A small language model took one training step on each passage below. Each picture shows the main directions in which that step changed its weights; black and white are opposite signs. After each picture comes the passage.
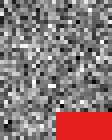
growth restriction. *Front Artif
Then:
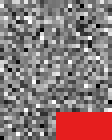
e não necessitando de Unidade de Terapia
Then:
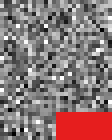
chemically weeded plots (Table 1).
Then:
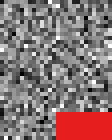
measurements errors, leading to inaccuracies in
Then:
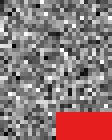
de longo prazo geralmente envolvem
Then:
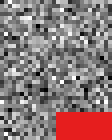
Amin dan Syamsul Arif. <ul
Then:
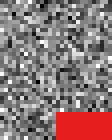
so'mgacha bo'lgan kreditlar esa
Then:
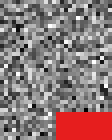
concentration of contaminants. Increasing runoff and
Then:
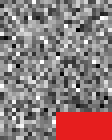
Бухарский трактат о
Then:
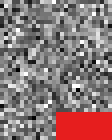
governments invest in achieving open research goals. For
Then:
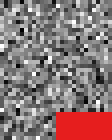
recommendations came as a single agent of immune checkpoint
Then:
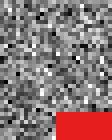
освіта. Висновки.
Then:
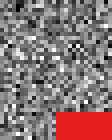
dalla Polare al γ Orsa
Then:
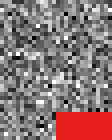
Korea, Indonesia, and IRRI
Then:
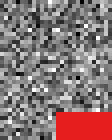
do Ministério Público de Contas,
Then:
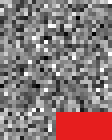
of the junior secondary school's female students in
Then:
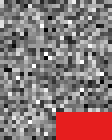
Portals. *Communications in Computer
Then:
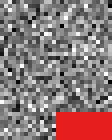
dem Landesgeologischen Dienst und
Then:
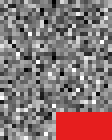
políticas habitacionales brasileiras de los años
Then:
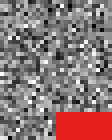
ma‘lumotlaridan ko‘rishimiz
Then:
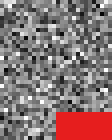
across each dataset and later across different duration datasets. The
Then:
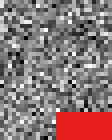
ангобних склофритт.
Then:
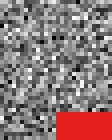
In particular, modern methods based on artificial
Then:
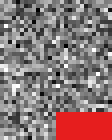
Pasal 7 ⁷ Bank Indonesia,
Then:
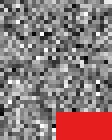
sozialen Wiedereingliederung der
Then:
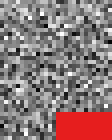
female genitalia of specimens figs.
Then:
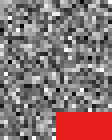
for scholarly-critical editions and
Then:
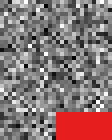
merosi aks ettiriladi. Asarlarida
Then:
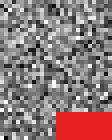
ефективних моделей взаємодії
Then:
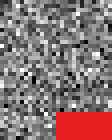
an alternative to swirling) is performed
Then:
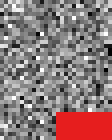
**Oppaanamme oli
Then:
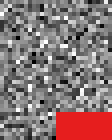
Task T 1.3 – InterSCADA
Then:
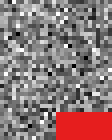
y/o la comprobación de cifras
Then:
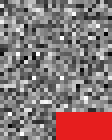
South-West. Data were obtained from a range of
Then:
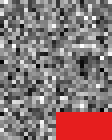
cross-section agrees with the experimental results. The
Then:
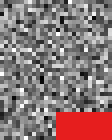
such an effect are different and depend on the composition and structure
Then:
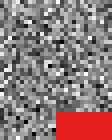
tuzilishining bir necha variantlari
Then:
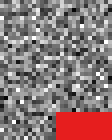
ABSTRACT: The British
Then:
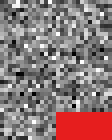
la conducta imputada. 9. Respecto
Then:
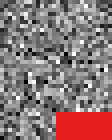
entrepreneurs involved in short-chain
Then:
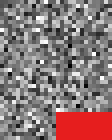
a large enough coefficient of 0.79, it
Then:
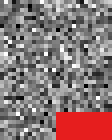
City based firm has developed and launched
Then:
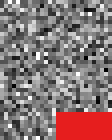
is from Prokletije, which is in
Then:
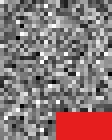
and S ≡ sydnone). A few
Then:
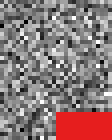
Zhou, Z., Adam, T. &
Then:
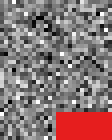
mazmunini o'zlashtiradi.
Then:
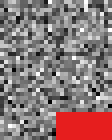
dan lancar. *Ketiga*,
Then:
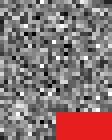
Слободяник Виктор
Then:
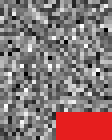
в поперечном сечении к
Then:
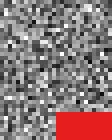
specificity of the rail transport, comprehensively
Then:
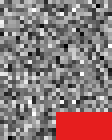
jamming, physical-layer security I.
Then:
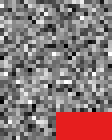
pour Spinoza comme pour Deligny une
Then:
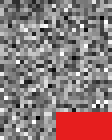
journey. Overall, CLASS
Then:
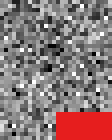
texts outline dietary regulations,
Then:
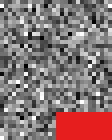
bersuami, tetapi
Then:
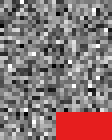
intelligent machines, and in almost every
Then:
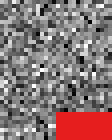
charm matosidan tayyorlangan mahsulot
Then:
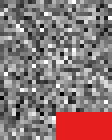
sondeos (registro de unidades
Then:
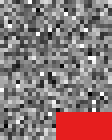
Sousa¹ Thâmalla Amaral
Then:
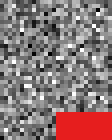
Opis zasnovan na stanju na dan
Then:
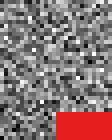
Analiza i raport, 2022). W
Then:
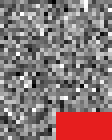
dan teori yang berlaku secara universal
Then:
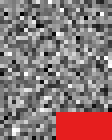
évoluent comme de véritables «
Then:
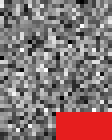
2022). Table 4. Projected Equipment
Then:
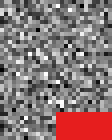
научн. трудов Московской
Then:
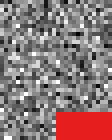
دستان لأن الوتر لا
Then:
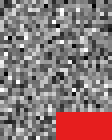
the development and mutual progression of renal
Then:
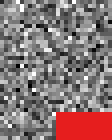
the selected girls to six. That time
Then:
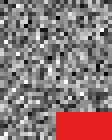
460 the climate impact assessment, together with other uncertainties
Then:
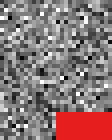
bermaydi. Qonun aholining
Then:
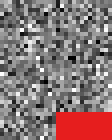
classifier with HTGWPS versus without
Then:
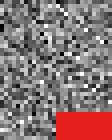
interés por los anuncios, y apenas
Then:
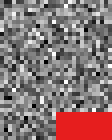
the sensorial information from the user is known as the
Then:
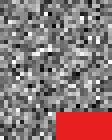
incombe plus à l'apprenant
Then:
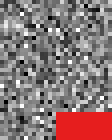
TVEM and LinTVEM. We consider
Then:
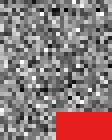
chop etiladi. El.Pochta:
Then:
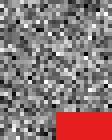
konsumentów są:
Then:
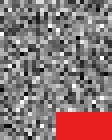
life. Main pathogens for roots and
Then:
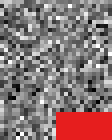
are accompanied with a map of the suggested
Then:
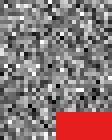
and G. DESIMONI, *J.
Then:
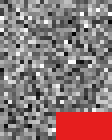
(2017) states that assessments are important; as they
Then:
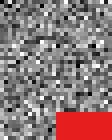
texnologiya o'qituvchilarini
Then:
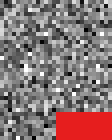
the importance of monitoring and interventions during this critical phase.
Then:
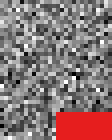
da pesquisa estão distribuídos nas
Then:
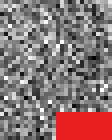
demand for the herbal cosmetics nowadays.
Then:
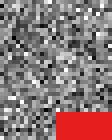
Shuning uchun mamlakatimizda
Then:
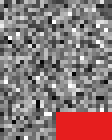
the inverter system being entered into the loss
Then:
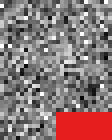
noted. A short or less interval shows better
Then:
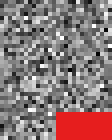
an area much wider than long, narrower in
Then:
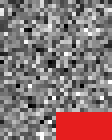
механизмов в борьбе с
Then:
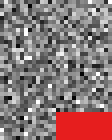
Participated in research design: EL,
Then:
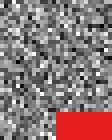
problems involving percents, kinds of
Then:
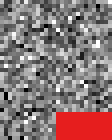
clamps. Our previous research [12]
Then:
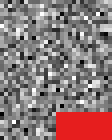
dépôts de données. Quatre
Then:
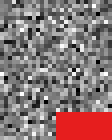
colaborativo entre equipe e clientes.
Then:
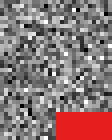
and seek support when needed. This, in turn,
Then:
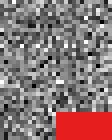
bo'lsada, o'ziga xos
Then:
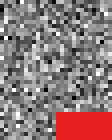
pH and temperature were kept constant. The
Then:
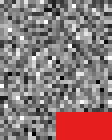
by the co-author in her village.
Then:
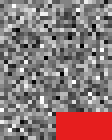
Rossiya: osmyslenie
